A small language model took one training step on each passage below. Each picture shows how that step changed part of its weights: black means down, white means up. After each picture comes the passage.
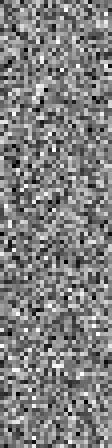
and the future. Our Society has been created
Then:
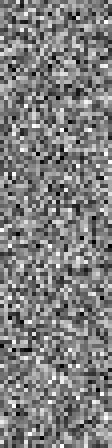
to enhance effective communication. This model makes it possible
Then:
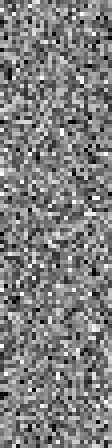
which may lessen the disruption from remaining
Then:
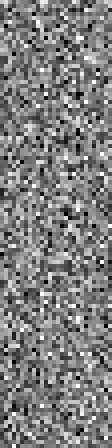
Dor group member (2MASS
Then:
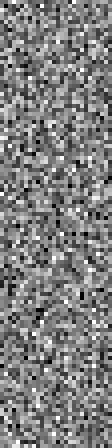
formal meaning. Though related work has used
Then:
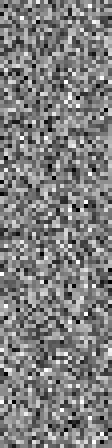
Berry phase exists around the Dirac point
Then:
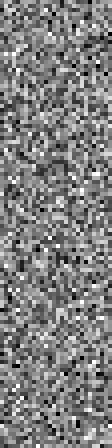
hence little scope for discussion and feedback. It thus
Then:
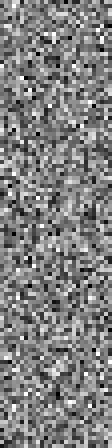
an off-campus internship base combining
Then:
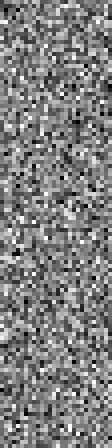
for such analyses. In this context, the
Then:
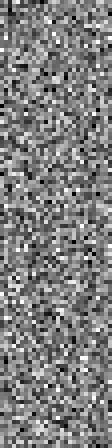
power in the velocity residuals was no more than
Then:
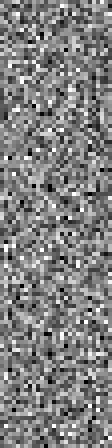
density, as indicated in the legend.
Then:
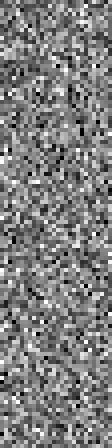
traditional uses, although there are many applications for
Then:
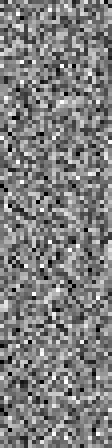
program induction. Each task involves 2-6
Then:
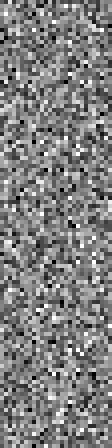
Table 1 shows that the percentage yield of the extract
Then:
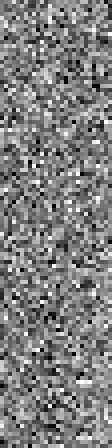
were set up for the PD project and assumed
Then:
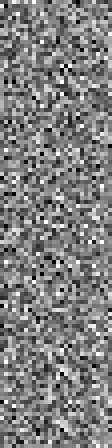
absorption measurements in the visible region were determined in
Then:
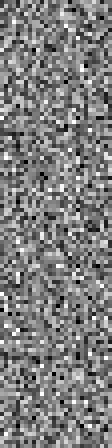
Architect. Eng. Urban
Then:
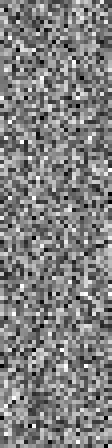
Day-time EWMA 2 0 2
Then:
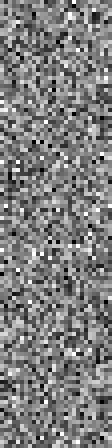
and abroad rather than to attract
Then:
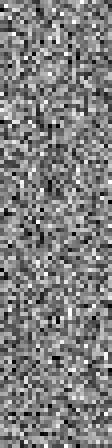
members are now being deployed to other code projects
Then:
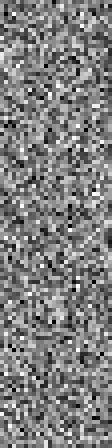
a higher level, for example, by hours or
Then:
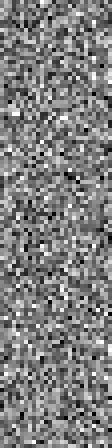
with Autism Spectrum Disorder in
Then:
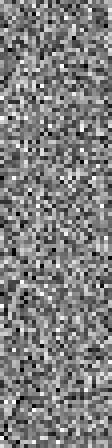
and E.coli were predominant
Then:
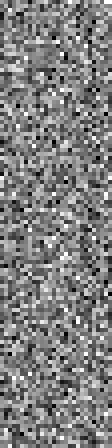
policy encourages women to get an education and supports
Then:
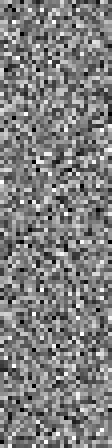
of sodium chloride upon the solvent
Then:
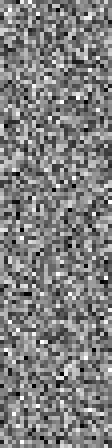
of first order by Landau theory. This
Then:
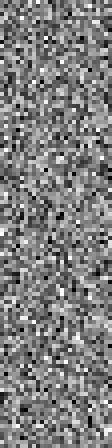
photon. A simple transformation of the Dirac
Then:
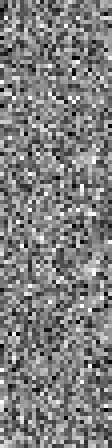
& dan\_Latn &
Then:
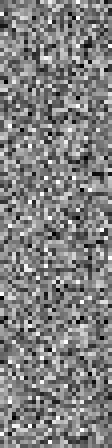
Thyroid Cancer in 490
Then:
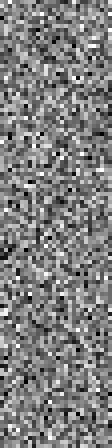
prepared as diagnostic probes for optical imaging,
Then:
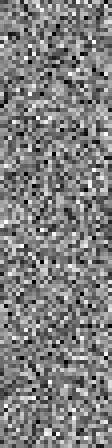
address by the practitioners as well as
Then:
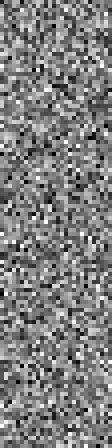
and unstable fluorescence of NV⁻
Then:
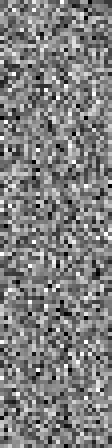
tunneling, consider the simple system of
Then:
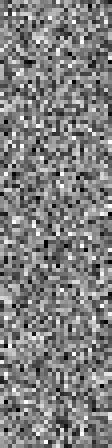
more demanding than the pixel space convolution.
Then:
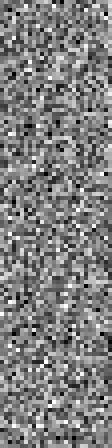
Cycle 5: Water from Farm
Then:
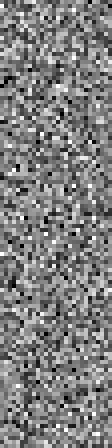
automatically generated by the platform or named by
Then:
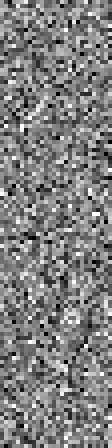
propagator in loop quantum gravity}. \newblock
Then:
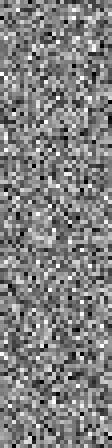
washed with petroleum ether
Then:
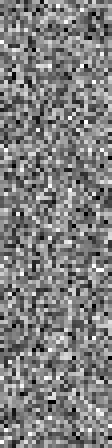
- **European Grant Union**
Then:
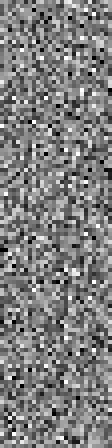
2021; Bhattacharjya et
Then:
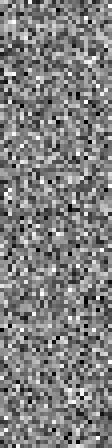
becoming (to paraphrase
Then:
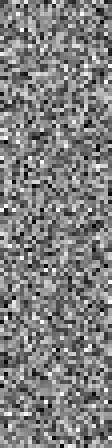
cultures when PROM is present
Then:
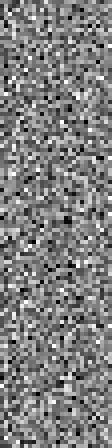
S. S. Jagtap,
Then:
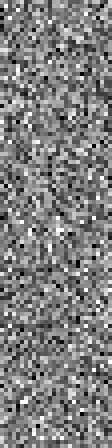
obtained in the LRR (small deviation from
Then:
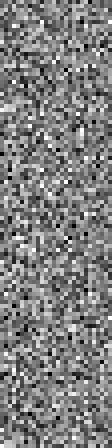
Universidad T\'ecnica
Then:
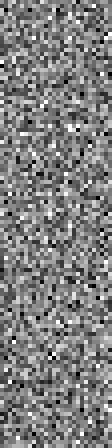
The participants performed hip abduction (up to
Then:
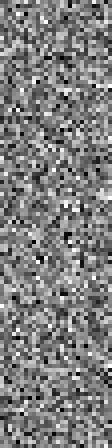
role, particularly through the scattering phase function. Such
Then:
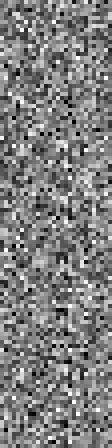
space-time independent background field in the above
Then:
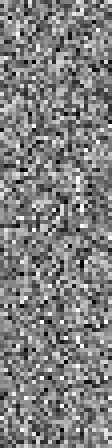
the nature of dark energy with Frans
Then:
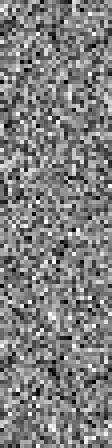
of the $pp$ or $p\bar
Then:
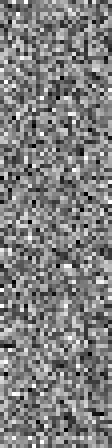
technique. The blood was collected in fluoride
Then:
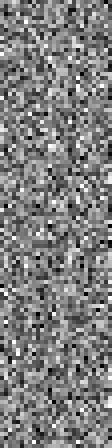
In this work, we explore the effect of the
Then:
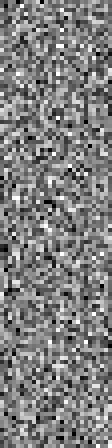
point and break pH Meq. of
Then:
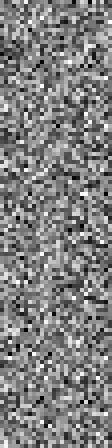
campaigns. 2 Research Data Management 2.1
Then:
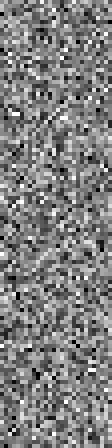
with the highest LET Xe ions, and
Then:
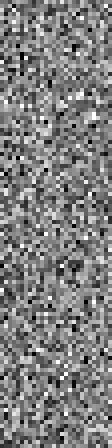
at Texas A\&M University.
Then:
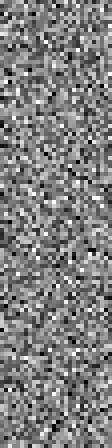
open stomata allowed to reach a
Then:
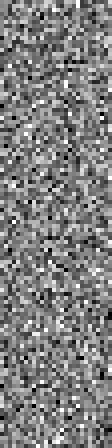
vinyl bromides using copper
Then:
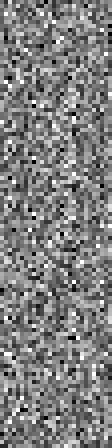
= 2,100. Table 1 above shows that
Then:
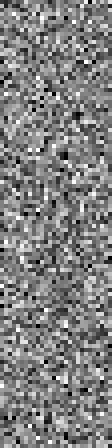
motility (The slide sample was tested
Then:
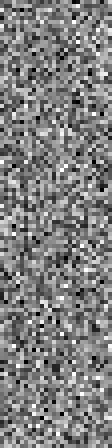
got IV ranking and this problem was
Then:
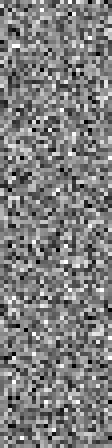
illustration of the PSIO-BC applied
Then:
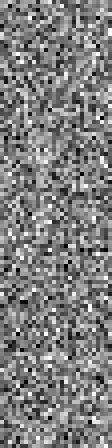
in pavimentis necessario
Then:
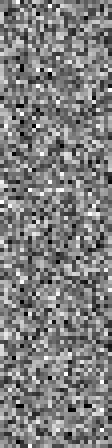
of commissioners and return on assets is
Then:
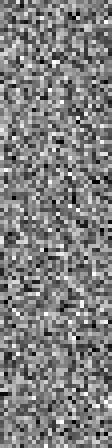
to the fact that the bulk of the most accurate
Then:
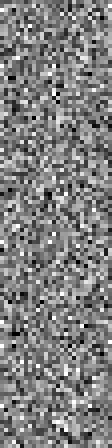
the K-dominant zone existed near the
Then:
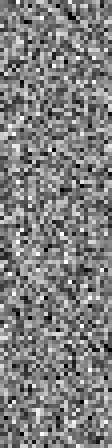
attention to the research traditions of D.
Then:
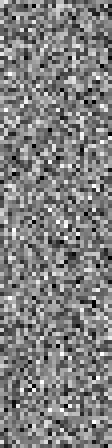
the effects of geography on species diversification
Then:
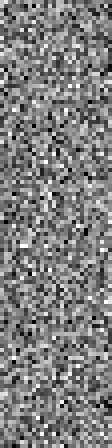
the data supplied always has the same format.
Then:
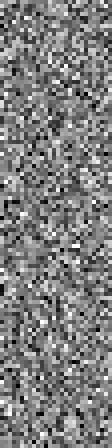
there are a few limitations, some of which have
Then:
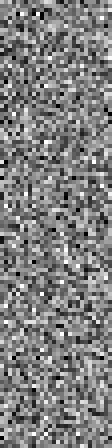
.05 level of significance. The given scale was
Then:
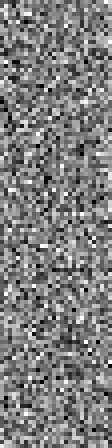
Introduction This chapter of the study presents the research
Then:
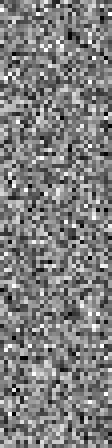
degree to which Member States make their
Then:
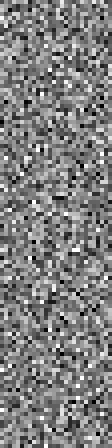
number of motorized vehicles, especially
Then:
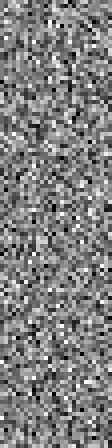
\otimes \omega }, \) and
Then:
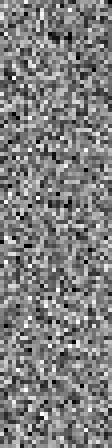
that will oscillate in the $c \to
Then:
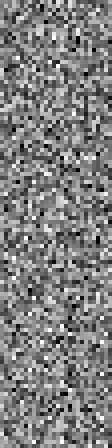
of Nottingham, University Park,
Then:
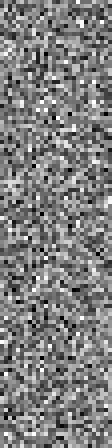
given by Equation (2) after substitution for
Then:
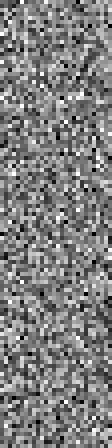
A.~L., Ballard S.,
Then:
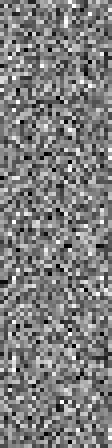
Laos and Cambodia in the
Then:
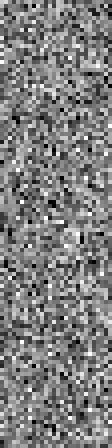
the research data produced or used during their project.
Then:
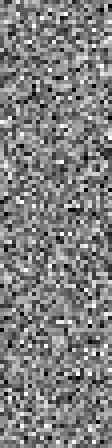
shifts in ¹³C NMR
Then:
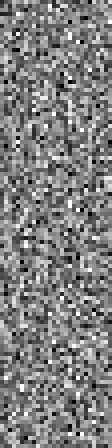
parameters into consideration. In such cases the use of
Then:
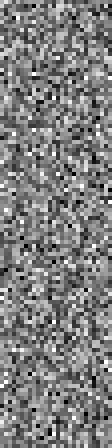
the current may result and, consequently, an
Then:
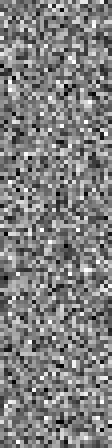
are also invariant under the same group of symmetries
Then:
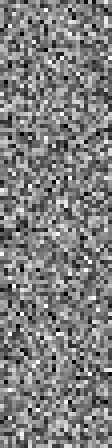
general object recognition datasets CIFAR10
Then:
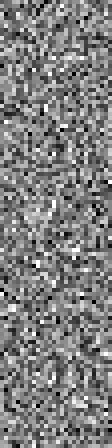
during the experiment, adjustments can be made without
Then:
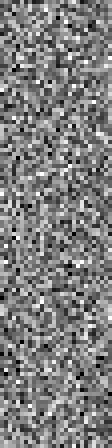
REPORT Pharmacodynamics of
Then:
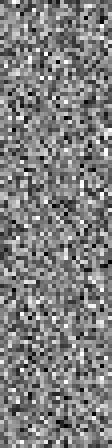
mode controller in continuous-time domain [20].
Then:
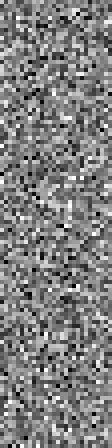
become functions of $p_3^2$.
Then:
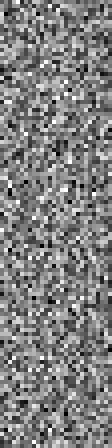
of games, where no agent has
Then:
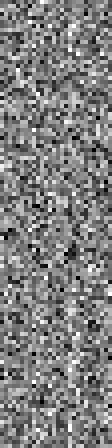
current control measures, and among these,
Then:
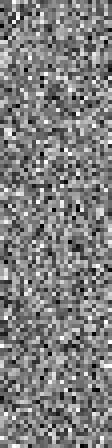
since the 1930s, she showed clearly that
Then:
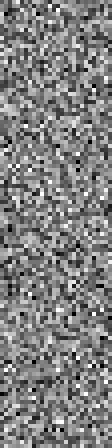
of the Type IIB (or Type
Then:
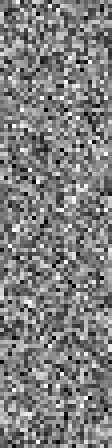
of standing waves with respect to side-band
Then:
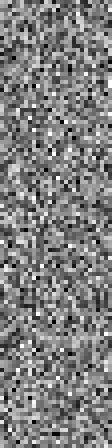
microhalos is about 1.5, and
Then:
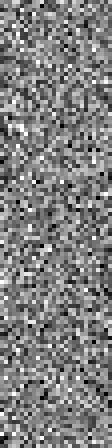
he/she is the child living with
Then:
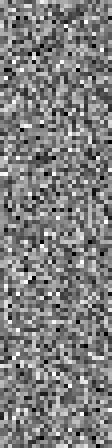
on the crack length. ○
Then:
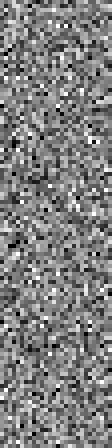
\label{fig:rtrend} }
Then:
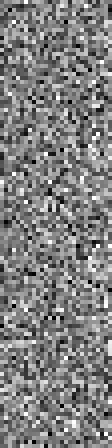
due to the evolution of magnetic features and stellar
